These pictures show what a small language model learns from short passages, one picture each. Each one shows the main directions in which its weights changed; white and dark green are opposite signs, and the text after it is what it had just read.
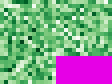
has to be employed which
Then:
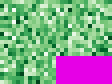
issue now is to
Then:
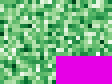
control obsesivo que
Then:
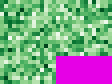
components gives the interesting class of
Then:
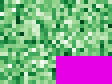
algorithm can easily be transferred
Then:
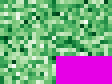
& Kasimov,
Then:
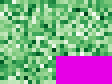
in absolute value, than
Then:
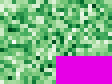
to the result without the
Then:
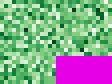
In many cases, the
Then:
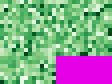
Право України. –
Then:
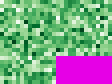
we can quantitatively
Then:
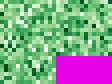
treatment of giant
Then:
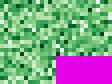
measurements, some find an approximately
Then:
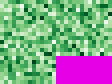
distribution. We compared their relative
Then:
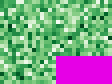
result of effectively linearizing
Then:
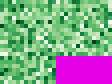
for synthesis introduced in
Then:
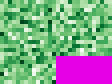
the only stationary solution
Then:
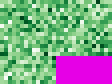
particularly consolidate
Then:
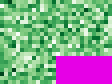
por ello (Ar.
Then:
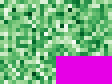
las respuestas
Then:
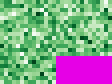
and software) à
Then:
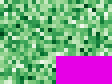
$\qprob$. In
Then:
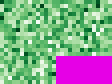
на морські
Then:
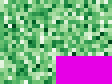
symmetry planes in the
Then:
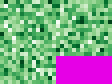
Nagoya University
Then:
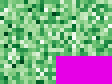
nervoso causadas pela
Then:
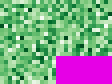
level. In particular, physical
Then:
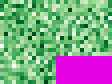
molecule is located further away
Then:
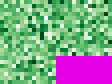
Mechanisms in
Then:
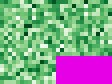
Gosset et al.
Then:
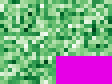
then defined by the surface
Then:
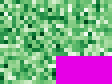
to generate approximate circuits with
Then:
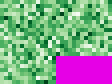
appropriate tool to handle
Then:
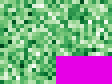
Quyida ayrim
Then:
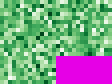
kelompok sadar
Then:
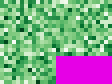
da “narrativa
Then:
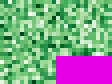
adabiyoti tarixida
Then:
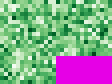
at the strong coupling and
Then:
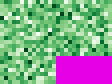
o exercício,
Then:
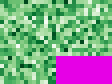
a cargos públicos
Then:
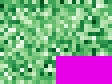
the dependence on the charge density
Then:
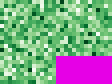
более стройное
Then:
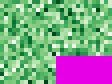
bottom of the two-body
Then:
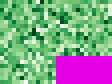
$B_c$, taking
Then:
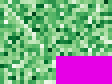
Habib Adjie
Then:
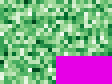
state than that of bosons
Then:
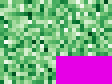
fitosanitaria y
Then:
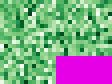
antiferromagnetic order.
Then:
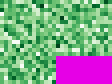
are independent of the method used
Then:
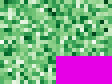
Todavia, é
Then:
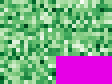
expanding cylinder with
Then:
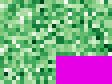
que es importante estudiar
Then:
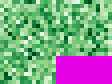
can be parallelized whereas
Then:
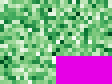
a condition on minimum particle
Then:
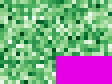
configurations for all plots.
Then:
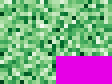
gathering resources. This
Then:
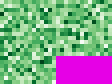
deploying and operating
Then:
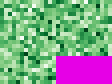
из конференций,
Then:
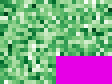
up to the solidification
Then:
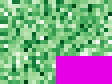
to become significant. The
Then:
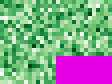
(b) size estimation
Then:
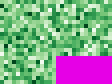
compute the proportionality coefficient we
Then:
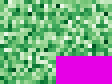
mahalliy nav
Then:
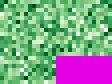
individual needs, in order to
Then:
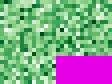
De pe poziția
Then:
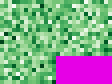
\] In contrast, when
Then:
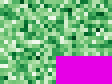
que permitam sua
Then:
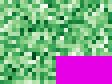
seine Emergenz über
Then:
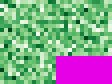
por el origen del
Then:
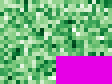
and innovation in the education
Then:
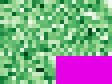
У подібних
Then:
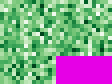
- Schaeffer,
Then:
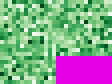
Band Edges In
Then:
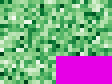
По нашему
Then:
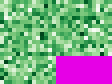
или экономические
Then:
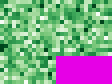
группу людей
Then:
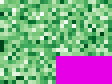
inevitably introduced by
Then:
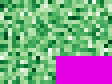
all orders in velocity using
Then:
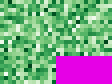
kinds of uses,
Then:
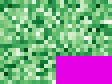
and the preparation
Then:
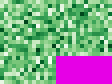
not consistent with a common
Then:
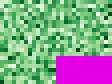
comparison of potentials at a
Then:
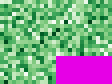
during gate operation. A
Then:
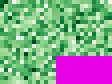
block mode, by the knowledge
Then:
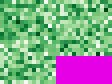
is the ground-state energy
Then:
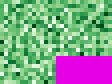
H{\sc i} emission
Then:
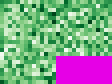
art & science.
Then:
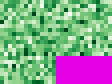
O decreto Lei que
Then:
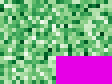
neglected in detailed radiative
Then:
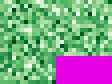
impuesto por la
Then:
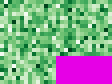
namunasi bolalar uchun
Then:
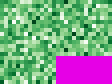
date (cf.
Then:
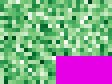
Kerr metric can be easily
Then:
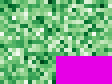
at the L and M
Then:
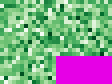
both $x$- and
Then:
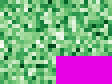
and numerically exact solutions for
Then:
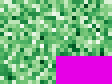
Given a wave front
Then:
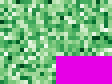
has been given, for
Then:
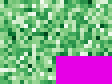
local charge depletion
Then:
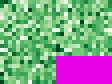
as part of our future
